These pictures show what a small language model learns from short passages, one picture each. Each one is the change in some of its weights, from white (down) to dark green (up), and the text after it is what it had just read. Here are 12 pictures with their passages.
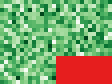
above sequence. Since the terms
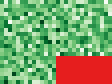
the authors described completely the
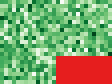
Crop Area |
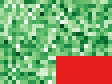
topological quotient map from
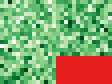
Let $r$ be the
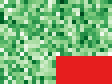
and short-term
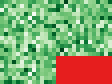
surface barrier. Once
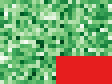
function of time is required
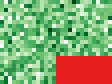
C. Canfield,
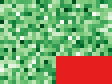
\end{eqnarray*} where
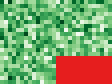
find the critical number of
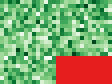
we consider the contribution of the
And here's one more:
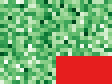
these algorithms are based on
